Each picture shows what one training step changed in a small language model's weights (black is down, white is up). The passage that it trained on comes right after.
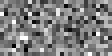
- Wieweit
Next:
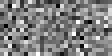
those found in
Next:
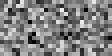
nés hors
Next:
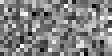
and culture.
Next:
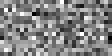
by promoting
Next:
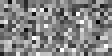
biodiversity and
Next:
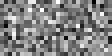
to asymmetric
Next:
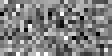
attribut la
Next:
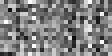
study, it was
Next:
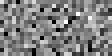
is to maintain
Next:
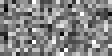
(Barman &
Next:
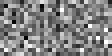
occurs up to
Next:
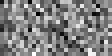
o relacionamento entre
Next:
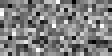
of the disease
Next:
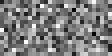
term dropout
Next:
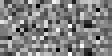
relating to the
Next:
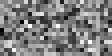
para desenvolver
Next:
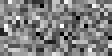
dadas en la
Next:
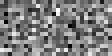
the Italian
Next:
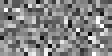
mounted on Z
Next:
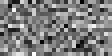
organismo que
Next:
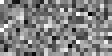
for sake of
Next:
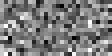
de aula de
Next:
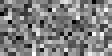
vaciado de
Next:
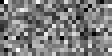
que la investigación
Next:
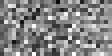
integrity, or
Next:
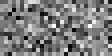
to cover other
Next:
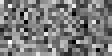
considerations led us
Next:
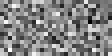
fit the level of
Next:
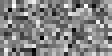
for the space to
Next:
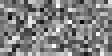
progression of
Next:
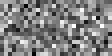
to farmer or
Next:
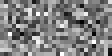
Wiley &
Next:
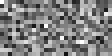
the head of the
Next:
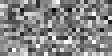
calentamiento del
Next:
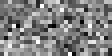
& Susanto,
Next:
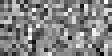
their prospects
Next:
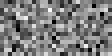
to manipulate
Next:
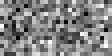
da doença,
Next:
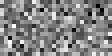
for autonomous
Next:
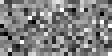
a total of more than
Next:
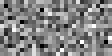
important thing to
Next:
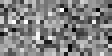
to a wide
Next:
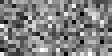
e apropriado
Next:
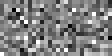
B Std.
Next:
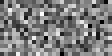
its territorial
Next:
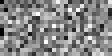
with Russia
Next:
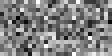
prestados por uma
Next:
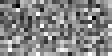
contains an
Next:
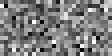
где ты
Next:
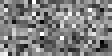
between the above
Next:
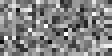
and art; -
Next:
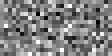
Out of total
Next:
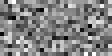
soil stability,
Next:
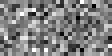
types of
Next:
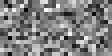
the same time,
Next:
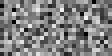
express interest and
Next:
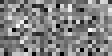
а также
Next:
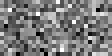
gegeben und
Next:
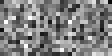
only if π
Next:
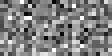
der INFO
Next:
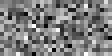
Analyze the
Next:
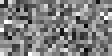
mixed data at
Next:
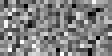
was asked to
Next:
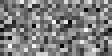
conclude this
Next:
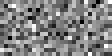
the Clarity,
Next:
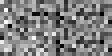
by people
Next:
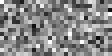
Program of the
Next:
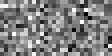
to Colonel
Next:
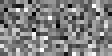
advanced a
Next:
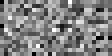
одне з
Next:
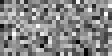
developed by the
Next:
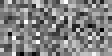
prevalentes en la
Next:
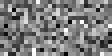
de twee
